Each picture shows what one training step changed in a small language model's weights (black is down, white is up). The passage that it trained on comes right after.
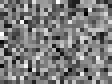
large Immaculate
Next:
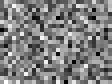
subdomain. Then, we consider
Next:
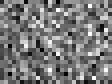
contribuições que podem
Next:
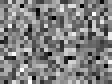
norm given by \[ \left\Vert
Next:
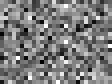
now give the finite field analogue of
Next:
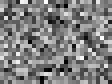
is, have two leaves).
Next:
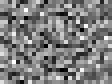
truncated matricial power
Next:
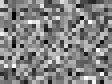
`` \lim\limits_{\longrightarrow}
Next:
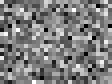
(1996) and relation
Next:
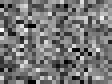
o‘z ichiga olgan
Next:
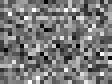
the cloud, denoted by
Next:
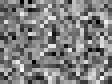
vez es más frecuente la
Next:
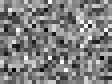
only up to some constants. For
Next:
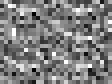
a symplectic Lie group
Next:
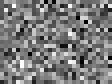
sections corresponding to the cases
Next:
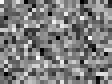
is normal. Furthermore, we show
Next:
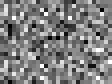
było zbyt
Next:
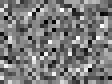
size $n$ and approximating the
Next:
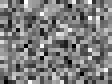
justamente nesta época
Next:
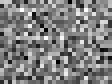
deal with smooth forms and use
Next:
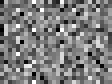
*Journal of Effective
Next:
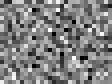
each instance. The ratio
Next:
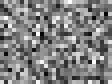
Limber, D.
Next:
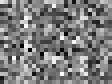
and the graph but not on the
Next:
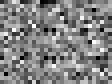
\] \item[(ii)] Suppose that
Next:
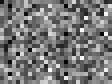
madaniyatning o‘zaro
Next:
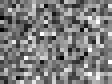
TEORI Pengertian
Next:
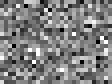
mahalliy ta'limga
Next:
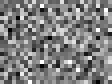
by touching pairs of
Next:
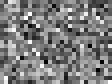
which gives the desired formula.
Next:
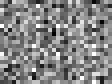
a été étudié.
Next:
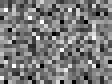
снижения факторов
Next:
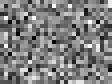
opportunity to experience
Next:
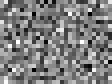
Let $I$ be any
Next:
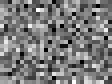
лимитирана основно
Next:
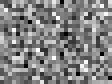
Quadro 3:
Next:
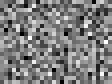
1 adalah dengan hasil
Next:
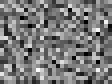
steady-state relationship
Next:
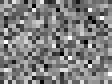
we prove that $K_{
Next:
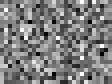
sin hadži
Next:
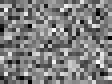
Por coincidência, ou
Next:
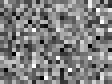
of $\la$; in other
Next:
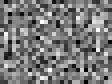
de criteria voor het
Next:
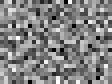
of degree $n\geq 3$
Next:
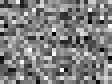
$\Delta f=0$ may be
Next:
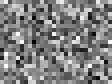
simplex of $\F$ and
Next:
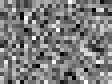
too (we refer the reader
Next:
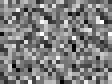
jamoada ishlash,
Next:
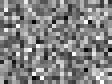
chiar și a
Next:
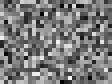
una dentellada.
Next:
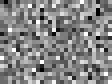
of layer 2. In a
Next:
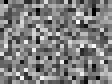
siempre ha precisado de
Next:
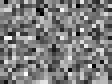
doorgaans door aan
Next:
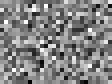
error $\truncerror$
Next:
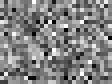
alors : $$\xymatrix{
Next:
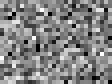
у сучасному
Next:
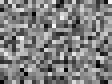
High Intensity;
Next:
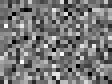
как пример тот
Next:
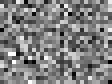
theorem. \begin{theorem} For
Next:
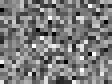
i na temat. Inną
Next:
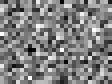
terceiro e quarto
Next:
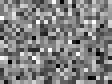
Gizi kurang 2 2
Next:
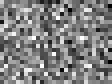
$\tilde \gamma \in
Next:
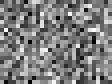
desproporcionada los
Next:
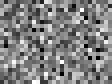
riscos, que assim como
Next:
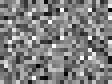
chosen, we obtain that
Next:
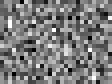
the product. In our last
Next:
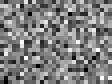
tadbirkorlik va
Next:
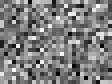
this situation the velocity
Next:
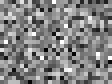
solutions of }U\text{
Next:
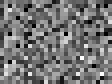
tajribani berish,
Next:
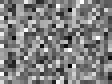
ташкил қилган
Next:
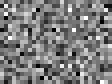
show that the operations dual $
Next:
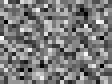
Hatto vaqt ham
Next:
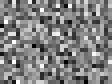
Pearce - ScD
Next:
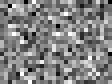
Groups} We would like to
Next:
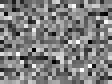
$u$ is bounded near
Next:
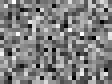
polo em detrimento do
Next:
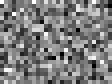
lemma (proved in the next
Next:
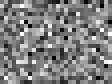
22 °C durante
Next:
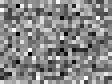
and resulted in a negative energy
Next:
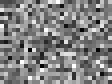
Now, relative to the density of prime
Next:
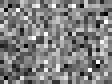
$\bar Y^n$ is a
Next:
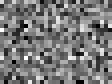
muhim omil
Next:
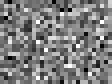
\cdots, H_{r}$. Thus
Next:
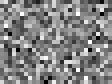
:M\longrightarrow N$ and a
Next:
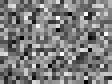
exemplo: quando se
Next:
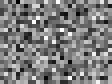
urf – odatlar,
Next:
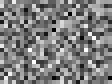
НТГ среди
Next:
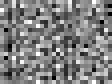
esta é a exceção e não
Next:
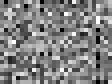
hayotiga keng
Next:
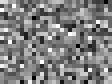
law refuting a generally
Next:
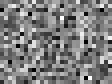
settings appropriate to the control
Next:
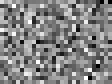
consider a usual iteration of a
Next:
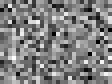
number of lags. In addition,
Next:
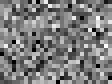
Segunda serie de
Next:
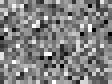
\Grad r_R
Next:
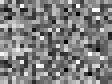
(46 мальчиков и
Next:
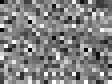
\end{align*} By the
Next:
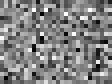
of a set is denoted by
